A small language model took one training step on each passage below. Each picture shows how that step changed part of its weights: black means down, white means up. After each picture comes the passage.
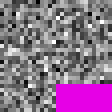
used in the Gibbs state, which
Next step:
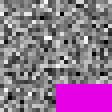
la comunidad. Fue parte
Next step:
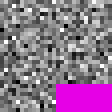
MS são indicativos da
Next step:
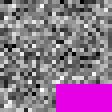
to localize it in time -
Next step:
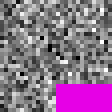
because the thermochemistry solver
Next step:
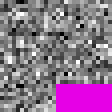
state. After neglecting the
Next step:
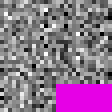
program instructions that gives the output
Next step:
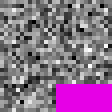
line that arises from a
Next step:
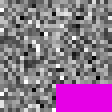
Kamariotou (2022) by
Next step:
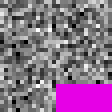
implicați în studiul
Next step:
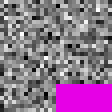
We will detail the construction of these
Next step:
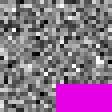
wave solutions as usually done,
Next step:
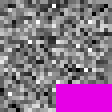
(λ_c) was selected according
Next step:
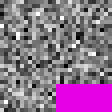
minimum of the solid curve
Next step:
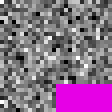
that we plan to test and calibrate
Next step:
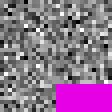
high god – Specify: In
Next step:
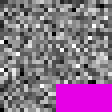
by \agem~({\it
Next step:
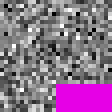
in this plane-strain setting
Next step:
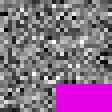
selenites with the basic
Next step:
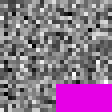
such models still suffer from output uncertainty
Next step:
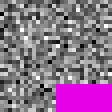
of $q$ in the first
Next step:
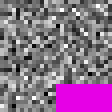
spectrum is very challenging due to the
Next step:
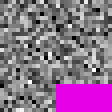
показатель BSA —
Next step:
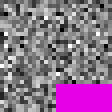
to be found. The linearity of temperature
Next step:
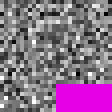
are the site energies of atoms
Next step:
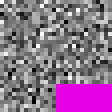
due to the fact that the surfaces
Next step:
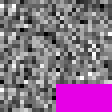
a 2-real-dimensional
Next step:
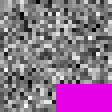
Annotation: The article
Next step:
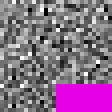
areas facilities and their protection
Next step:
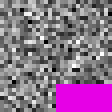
IIR-GL conference on
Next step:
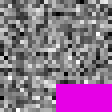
equate these two words. In the
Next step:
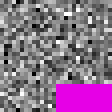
focus our attention on the solutions of
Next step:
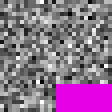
in quantum dynamics, which is a way to
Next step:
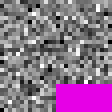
Furthermore, constraints from rare
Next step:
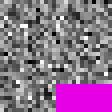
from DM annihilation with thermal
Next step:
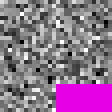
Закон «Про
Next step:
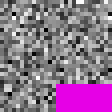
of links uniformly at
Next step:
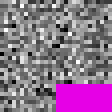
To add the new target, the
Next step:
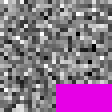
spatial resolution can be achieved by combining
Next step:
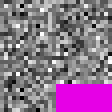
flats due to the stronger action
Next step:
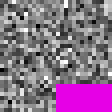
which may cause deviations in the
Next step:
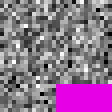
analysis we select fiducial models
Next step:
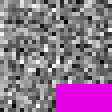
models. A same-sex role model
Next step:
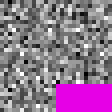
tables. This regional trend
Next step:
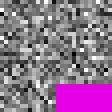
idéia básica é a de
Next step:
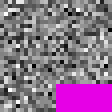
é alcançada social e
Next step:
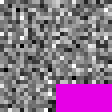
with activated carbon, shows that there are
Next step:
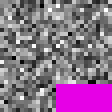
propria formazione, con un
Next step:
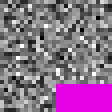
may lie outside the interval
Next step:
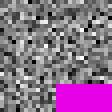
zur Förderung des
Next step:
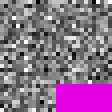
monthly earnings.
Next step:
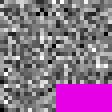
of solvability of systems of
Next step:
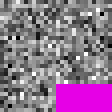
AgroStat Conference
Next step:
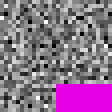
practical tool for mapping transition
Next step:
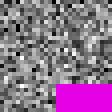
review allows us to formulate several
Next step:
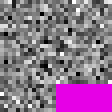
by converting biofilm formation
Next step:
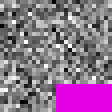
started to wear white
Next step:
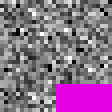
adding water is extracted with
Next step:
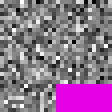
students made. We differentiated between
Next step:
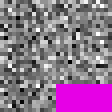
que sublinha que ele é
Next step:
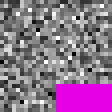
by many authors among whom
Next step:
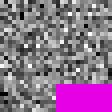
patterns. Similar discrimination
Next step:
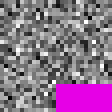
ook op het opkomen van
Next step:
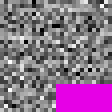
лет назад во
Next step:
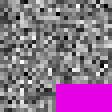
the AB potential is the same in
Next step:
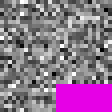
increasingly clear. Such a definition
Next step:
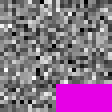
cases). In conclusion, in our model
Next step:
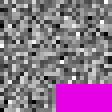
the last hundred years, the
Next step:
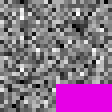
Могили]: наук.
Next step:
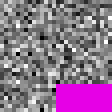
neonates born to
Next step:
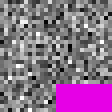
rim thicknesses and hydrogen
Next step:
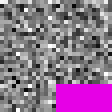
buyumning tabiiy
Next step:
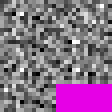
sample is due to its larger measurement error in
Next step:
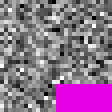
domain. The percentage of root
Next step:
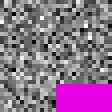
program inovasi yang telah
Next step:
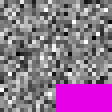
South Wales, in an
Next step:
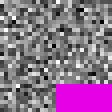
linked to small areas of the image
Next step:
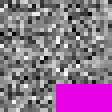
bercanda dengan kategori
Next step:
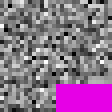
specific econometric tools. While
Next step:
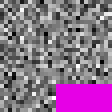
Benefits Of Green
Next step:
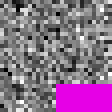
electronic noise from the first stage
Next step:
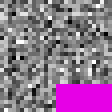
the second moment is nearly invariant
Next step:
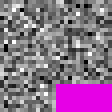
state transitions and therefore, BDD
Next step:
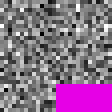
in both groups, gender and
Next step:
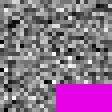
in the PSF matched images:
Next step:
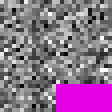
و همکاران،
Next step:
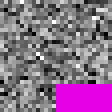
the \textit{ab}-plane,
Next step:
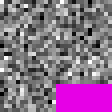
your organization are preventing
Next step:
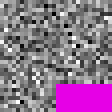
gives the 2-vector
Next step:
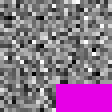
coaxial cables going through the
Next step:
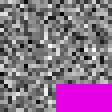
Third Party and to the other
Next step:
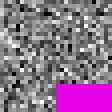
rise to a multitude of
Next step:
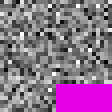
the third part develops the
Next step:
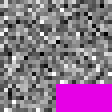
the largest EWs, normalizing
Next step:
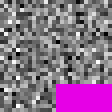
the secondary and begins to
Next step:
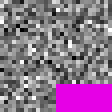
the black dotted line.
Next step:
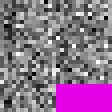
by computer generated random numbers at
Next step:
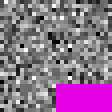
cell membrane & a bacterial
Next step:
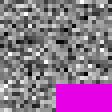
more polar fraction (8; 500
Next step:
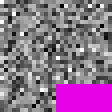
a pedagogically integrated approach that
